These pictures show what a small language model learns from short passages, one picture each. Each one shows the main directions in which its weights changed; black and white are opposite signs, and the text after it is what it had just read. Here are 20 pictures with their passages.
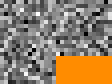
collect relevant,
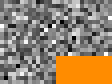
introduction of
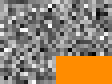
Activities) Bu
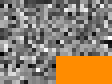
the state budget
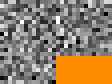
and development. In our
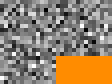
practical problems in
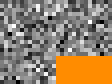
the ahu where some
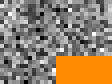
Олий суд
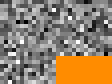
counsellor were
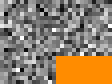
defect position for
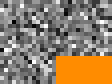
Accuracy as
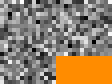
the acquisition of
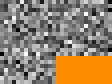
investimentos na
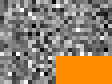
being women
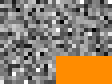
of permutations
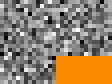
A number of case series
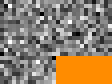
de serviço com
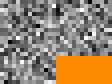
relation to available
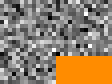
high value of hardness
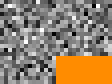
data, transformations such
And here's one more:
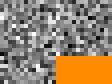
number of bits with value
